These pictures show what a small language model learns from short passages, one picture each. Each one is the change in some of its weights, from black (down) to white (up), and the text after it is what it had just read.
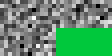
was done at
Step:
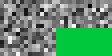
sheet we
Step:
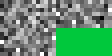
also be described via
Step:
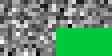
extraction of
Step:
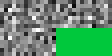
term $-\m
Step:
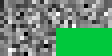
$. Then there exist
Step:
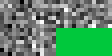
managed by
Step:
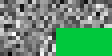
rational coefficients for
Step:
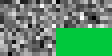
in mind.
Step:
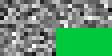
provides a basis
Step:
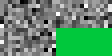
of the error functional
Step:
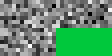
generalizes and
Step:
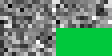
MST RH
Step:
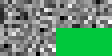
that if $
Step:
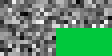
statement of the
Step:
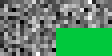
\quad j =
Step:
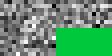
general, we use
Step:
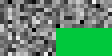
the mask
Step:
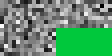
of being a
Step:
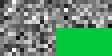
two non-negative
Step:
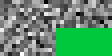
numbers in is easy
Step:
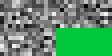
part. Suppose first
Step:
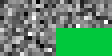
us here, is
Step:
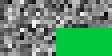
view the elements of
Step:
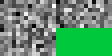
as they become
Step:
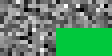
is given by
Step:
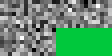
defined above and,
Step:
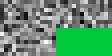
that compete
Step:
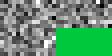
finish the proof
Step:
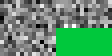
with the reference
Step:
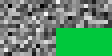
There is an isomorphism
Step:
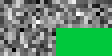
this closure
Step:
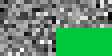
main goal of
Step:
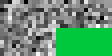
we do not
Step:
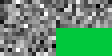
analogous objects of
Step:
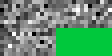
following definition. We
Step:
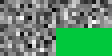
this it suffices to
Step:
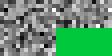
will be done
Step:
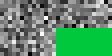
player in the
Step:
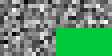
factor is equivalent to
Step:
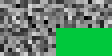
of a generalized solution
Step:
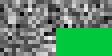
$$ Note that
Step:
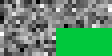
with respect to
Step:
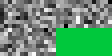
that, for any
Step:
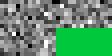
analytical proof for
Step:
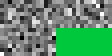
the action of the
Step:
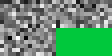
in probability measure space
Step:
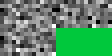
only specific
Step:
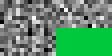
is the possibility
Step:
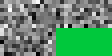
pour des
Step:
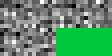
no zeros in
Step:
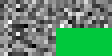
dy\\ &\qquad
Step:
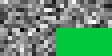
see that the operator
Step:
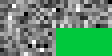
definition, call it
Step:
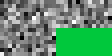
restriction of the
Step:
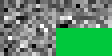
can be seen as
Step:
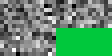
obvious that the same
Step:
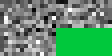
physical parameters such
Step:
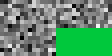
true for the
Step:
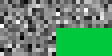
of the choice of
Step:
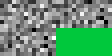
real rank-2
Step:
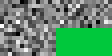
of radius
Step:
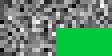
the existence of positive
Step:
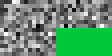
we obtain a family
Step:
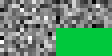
with this choice all
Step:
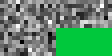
function $$ \mathcal
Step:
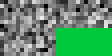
the following relation
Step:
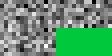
lobes across
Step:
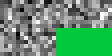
the proof of Proposition
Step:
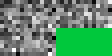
the same in the
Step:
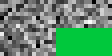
diffeomorphic to
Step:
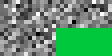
reduced cohomology group
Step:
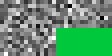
is spanned
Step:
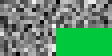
y\}$ in both
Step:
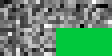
\equiv 0
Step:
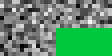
evaluations to
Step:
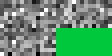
verifies $
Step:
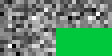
$X$ has
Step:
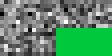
Uniform bounds
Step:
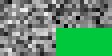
papers are also
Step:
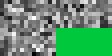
primitive root
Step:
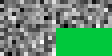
for some other elements
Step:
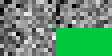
no infinitesimal
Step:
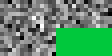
by which the
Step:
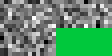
some more specific
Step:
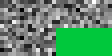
at the {\bf
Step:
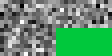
it appealing
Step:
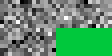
of $\Lambda$,
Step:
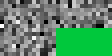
of the base with
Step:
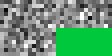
indicated in
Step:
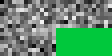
conditions imply the
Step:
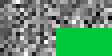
collection of objects of
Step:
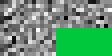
two-form is
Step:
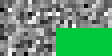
Therefore there exist
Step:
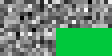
The crucial
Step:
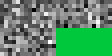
space by means of
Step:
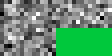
one primitive
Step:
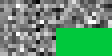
see this, we
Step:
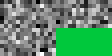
with possibilities
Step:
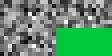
$\rho$ is
